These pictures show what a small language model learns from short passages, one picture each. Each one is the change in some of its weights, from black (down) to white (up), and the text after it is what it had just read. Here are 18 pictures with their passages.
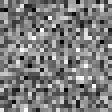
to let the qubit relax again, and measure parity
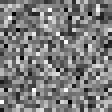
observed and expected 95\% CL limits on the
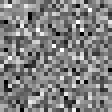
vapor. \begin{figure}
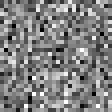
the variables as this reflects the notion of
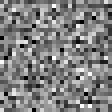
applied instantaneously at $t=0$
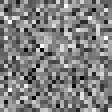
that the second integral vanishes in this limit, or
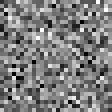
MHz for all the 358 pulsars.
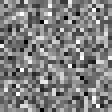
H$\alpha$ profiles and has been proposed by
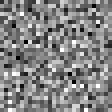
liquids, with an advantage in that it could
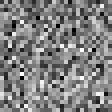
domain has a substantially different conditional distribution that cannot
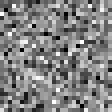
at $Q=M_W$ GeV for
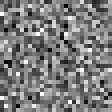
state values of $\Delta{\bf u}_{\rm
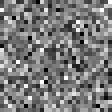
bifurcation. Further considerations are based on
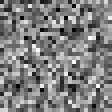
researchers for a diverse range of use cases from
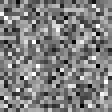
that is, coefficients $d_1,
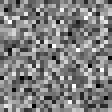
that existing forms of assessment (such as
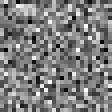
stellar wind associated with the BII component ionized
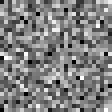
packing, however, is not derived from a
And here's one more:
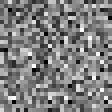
The increase of the ladder term as a
